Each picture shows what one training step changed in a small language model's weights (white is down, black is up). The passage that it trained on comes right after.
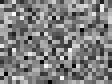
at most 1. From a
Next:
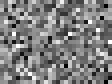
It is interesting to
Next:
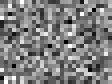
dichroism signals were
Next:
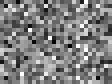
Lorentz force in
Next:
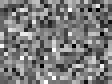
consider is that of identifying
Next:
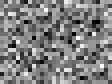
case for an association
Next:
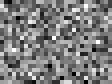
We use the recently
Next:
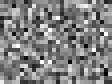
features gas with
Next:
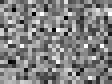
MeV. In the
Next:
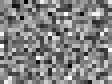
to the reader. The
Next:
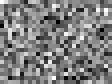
spaces are isomorphic and
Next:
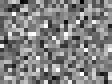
value if inference delay
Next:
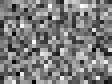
spectral region under different
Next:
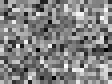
of the news function first
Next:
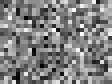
(an octahedral
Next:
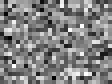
of magnetic recording
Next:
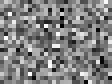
associate, to each
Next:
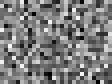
\W$. Assume that this
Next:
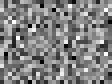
\vdots & \vdots
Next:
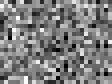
different from two maximally
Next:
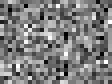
which reduce the parameters from
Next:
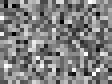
d$ the straight
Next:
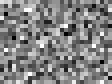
can be ensured by
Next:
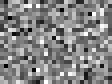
polynomial program in Figure
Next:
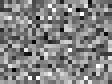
Further jitter reduction
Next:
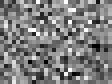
(1) identically
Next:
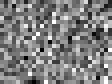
$n+1$ in Theorem
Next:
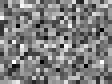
clusters up to a
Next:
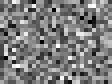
created resonance may
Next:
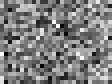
the modification of
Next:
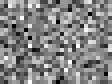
Hamiltonian. This
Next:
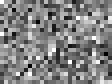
Desmond J.
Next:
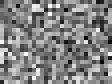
the interactions between Pt
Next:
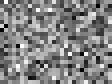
a flag manifold
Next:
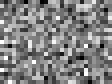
use $L$ in both
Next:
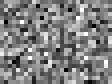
cooled down to
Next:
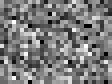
transit of a dense
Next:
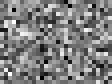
model simulations (dashed
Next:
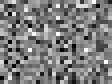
easily deduce that
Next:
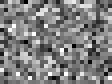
range at larger
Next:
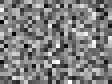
procedure with the
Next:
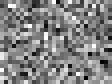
at Florida
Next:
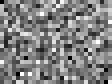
rates, and derived
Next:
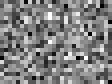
zeta-functions for
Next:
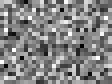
In particular, there is no
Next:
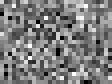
function $\dual(\lambda)$,
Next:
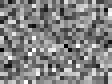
algorithms built from
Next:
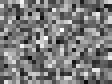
why it is more than
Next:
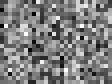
integral curve for the
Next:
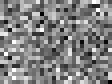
certain amount of
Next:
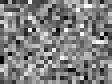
constant $\mathcal{N} =
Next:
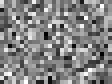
This average gain
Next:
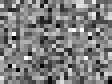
capture the symmetry of
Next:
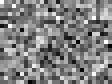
wave gap due to
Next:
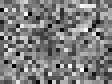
counting rooted
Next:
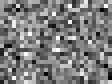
triple $\hbox{\bf
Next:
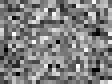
looks much
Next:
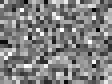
then $p(z)$ would
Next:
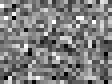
Deep Learning
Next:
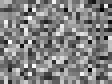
architecture, it is
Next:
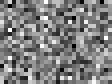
\{\infty\}$ is called
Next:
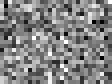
show the behavior shown
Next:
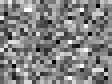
can also directly solve the
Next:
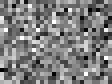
$h$ has to be of
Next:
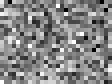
the KGLasso
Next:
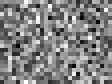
brain subnetworks
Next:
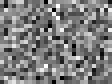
to bear in mind all
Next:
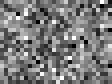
that translational invariance
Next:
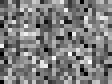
simple time change.
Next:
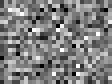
these non-degenerate
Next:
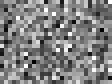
transfer functions mapping the
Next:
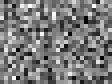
explanation of the
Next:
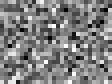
our hypotheses, we
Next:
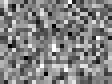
4. Then $w$ can
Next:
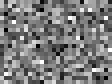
of the spinon pair
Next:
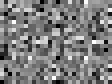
of the gravitational
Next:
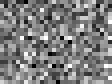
a constant $C_1\
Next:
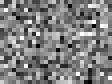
coupling valley
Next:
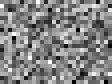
following the methodology described in
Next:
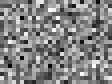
as for polynomials, following the
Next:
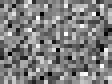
inductance in a
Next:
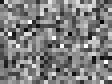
experimentally accessible
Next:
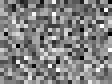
Let $N\colon
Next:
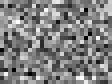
star, gives rise to a
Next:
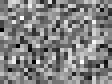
Higgs superfields
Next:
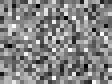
ones involving an
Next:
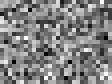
is to freeze the
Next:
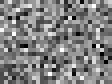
(which is also affected
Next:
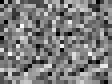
of a quantity coming
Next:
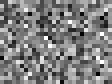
that can automatically
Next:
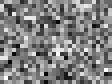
proved that the converse is
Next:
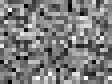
be a radical ideal
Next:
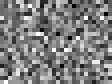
a corresponding observable. We,
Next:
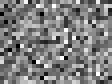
\end{bmatrix}$, is
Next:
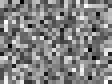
identification problem is based on
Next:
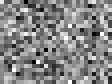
many-body systems
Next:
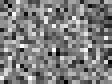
\] Substituting
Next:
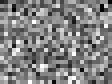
20 dBm. On
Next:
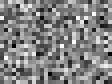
by multiple images or
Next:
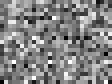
a single waveguide
